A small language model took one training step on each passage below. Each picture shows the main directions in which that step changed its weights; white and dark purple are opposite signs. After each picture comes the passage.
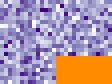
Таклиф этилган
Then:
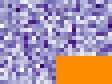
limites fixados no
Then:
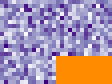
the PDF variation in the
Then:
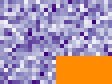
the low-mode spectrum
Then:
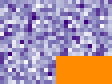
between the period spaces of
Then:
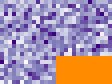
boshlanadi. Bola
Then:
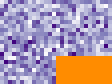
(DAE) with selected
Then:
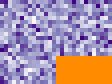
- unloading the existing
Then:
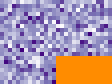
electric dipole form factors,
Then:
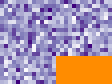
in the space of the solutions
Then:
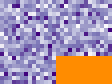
caso da violência e
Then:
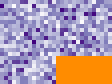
áreas. Uma
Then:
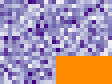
is most important at low neutrino
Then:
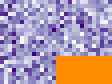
& Robbins.
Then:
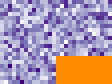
opcional, embora
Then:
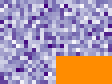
STRS suppression of
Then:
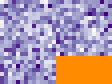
it describes, upon
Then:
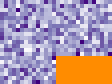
anti-diagonal, with
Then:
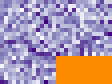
chemical potentials are kept
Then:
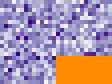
the decay of the small
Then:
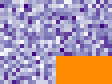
both the limits of weak and
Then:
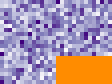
bei ihr
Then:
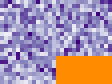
queridos e a
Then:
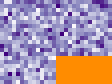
werden. Die
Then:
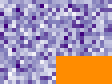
{\bibfnamefont {J.}~\bibnamefont
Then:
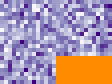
section for $\gamma n
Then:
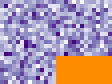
служб бытового
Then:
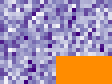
us to turn off the latter
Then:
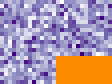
on top of it. This
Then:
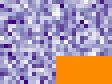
H^3$ has been
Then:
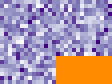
confirmed by an IC value
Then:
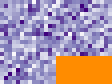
model uses. \item A
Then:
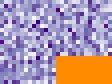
equation of motion in the case
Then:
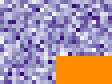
in Table 3. First,
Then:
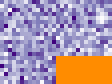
Q, Shang Y,
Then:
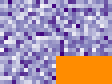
algorithm predicting the impact of
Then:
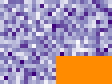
panels (c) and
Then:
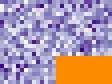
esta Prefeitura.
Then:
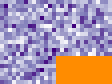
jamiyat tarixiy
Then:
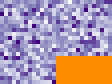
many ways, ideal systems
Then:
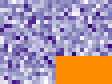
the dependence of the critical amplitudes
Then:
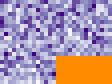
de imagens, a
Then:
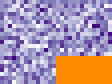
sequences of logs are
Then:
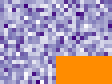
spoke and suggested
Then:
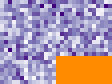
ministrar os meios
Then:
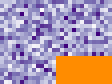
lack of room temperature sources
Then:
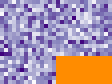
above the critical point were considered
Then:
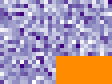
object Hamiltonian $H_{\rm
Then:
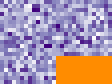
mode at the Fermi level in
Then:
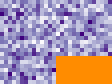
Leitprofile. In
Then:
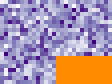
is the variance of the
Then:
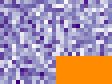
dresser le vol et
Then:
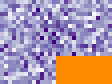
Ushbu inshoot
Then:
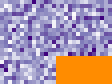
security condition as code length
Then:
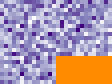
to available experimental data, that
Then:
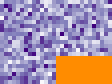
charts, it is
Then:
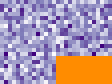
etildi: har bir
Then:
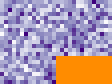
and virtual reality.
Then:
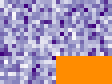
z.B. in
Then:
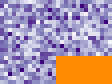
by the dipolar interaction.
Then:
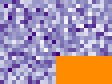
белка — у
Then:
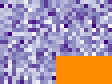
transform late-type
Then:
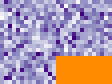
том числе
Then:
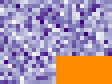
P4, in comparison to
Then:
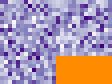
reading comprehension
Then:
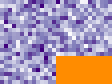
Utara sampai
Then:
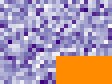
constant K-factor of
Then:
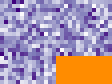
average density of eigenvalues is
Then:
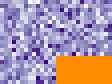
stratégiques du
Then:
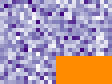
be around the values written in
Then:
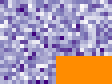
what calls for
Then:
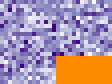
magnetic length, and those corresponding
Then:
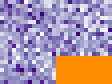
the doublets pairs as a
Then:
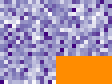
denotes the subset of
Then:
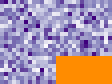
detection is greatly
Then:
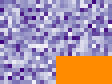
passadas, enquanto
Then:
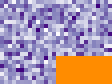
of the form \beq
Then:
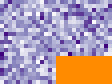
function (PSF),
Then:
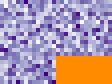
ўта сиқик
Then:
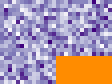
по улучшению
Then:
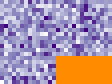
promoción y servicios
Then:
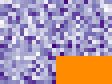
de Seguridad
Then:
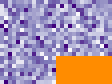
са фокусом на
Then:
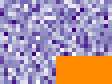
In the framework of the diffusion
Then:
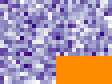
% în perioada
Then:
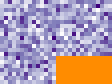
tozalash usuli
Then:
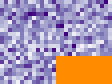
renders the problem exactly
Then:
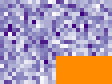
déterminants :**
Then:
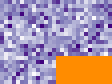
flux density of all these components
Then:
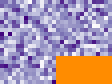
pelanggaran privasi
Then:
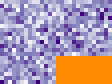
BİR YAZIN
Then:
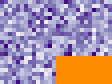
in the sample are not associated
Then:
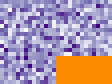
global journal of management and
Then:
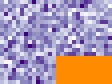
material. Since both molecular
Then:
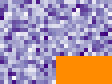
two particle billiard problem
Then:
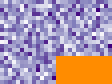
raíz, o como
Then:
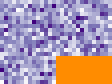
region, thus contributing to
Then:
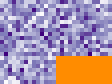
line indicates the path of
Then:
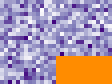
by Narayanan and
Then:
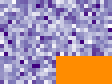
nuqsonda ham
